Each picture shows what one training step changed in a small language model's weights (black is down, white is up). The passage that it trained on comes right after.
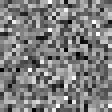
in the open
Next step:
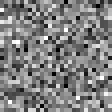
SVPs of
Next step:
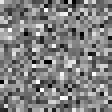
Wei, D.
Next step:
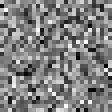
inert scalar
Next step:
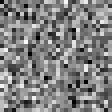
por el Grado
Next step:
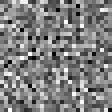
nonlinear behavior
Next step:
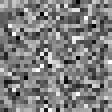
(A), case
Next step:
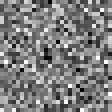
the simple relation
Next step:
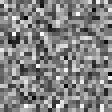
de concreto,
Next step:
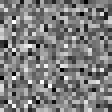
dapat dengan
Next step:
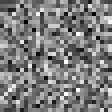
que poco a
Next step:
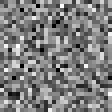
a segmentation
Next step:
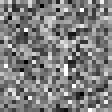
is governed
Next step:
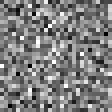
a study of a
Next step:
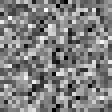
TRIST is
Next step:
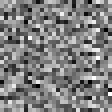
n M/ n F
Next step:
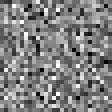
під час
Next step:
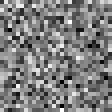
$\l$, and the
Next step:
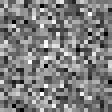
dependence of the
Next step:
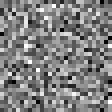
the Hessian
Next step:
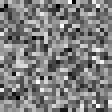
con un ligero
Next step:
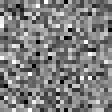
These peaks
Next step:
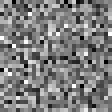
weight of more than
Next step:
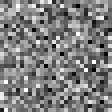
high priority
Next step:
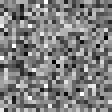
This constraint will
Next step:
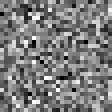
reforms in state
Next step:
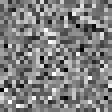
текстов с
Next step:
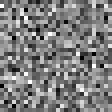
ham ko'p
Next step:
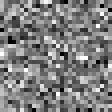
description. A
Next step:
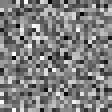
measurement method is the
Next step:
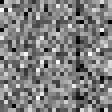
emphasized that
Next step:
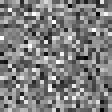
arises when the
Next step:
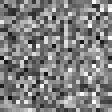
mesmo quando
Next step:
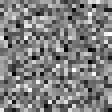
the noise vector
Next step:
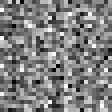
ishlari olib
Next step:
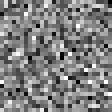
2 favorece
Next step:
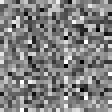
ifade eden
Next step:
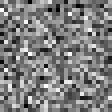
frequency are
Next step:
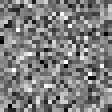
such a system the
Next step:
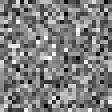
1$ and the state
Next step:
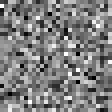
no longer depends
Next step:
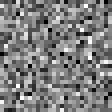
and previously
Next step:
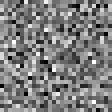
fields can
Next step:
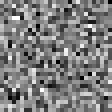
de prepararse
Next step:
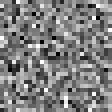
de muitas
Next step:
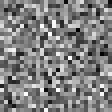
3.8 show the
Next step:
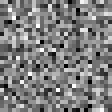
differential equations
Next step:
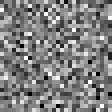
of the comovers interaction
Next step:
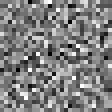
in their respective
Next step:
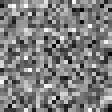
without the need
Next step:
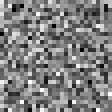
new development
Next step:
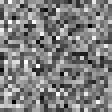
та ін. –
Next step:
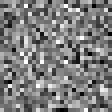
река берет
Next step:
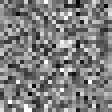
to have a much
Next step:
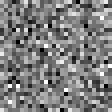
phase evolves in
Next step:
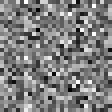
is given by the
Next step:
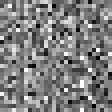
framework for
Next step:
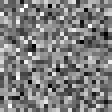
assume three
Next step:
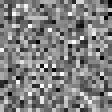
xili yoki
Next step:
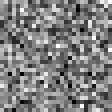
separado el
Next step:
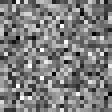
and become a
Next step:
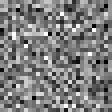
they are needed
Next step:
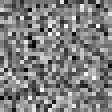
in term of
